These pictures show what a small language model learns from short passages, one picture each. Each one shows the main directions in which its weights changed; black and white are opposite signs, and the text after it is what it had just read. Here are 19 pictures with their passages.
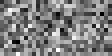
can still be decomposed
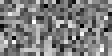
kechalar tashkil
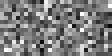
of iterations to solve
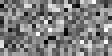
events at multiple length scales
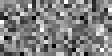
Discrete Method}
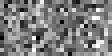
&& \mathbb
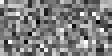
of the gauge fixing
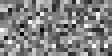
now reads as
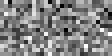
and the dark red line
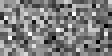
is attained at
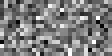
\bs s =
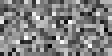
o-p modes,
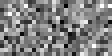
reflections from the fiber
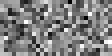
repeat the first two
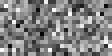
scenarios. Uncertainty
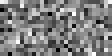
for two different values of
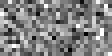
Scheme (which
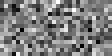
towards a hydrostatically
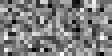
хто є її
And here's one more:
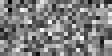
are again plotted both
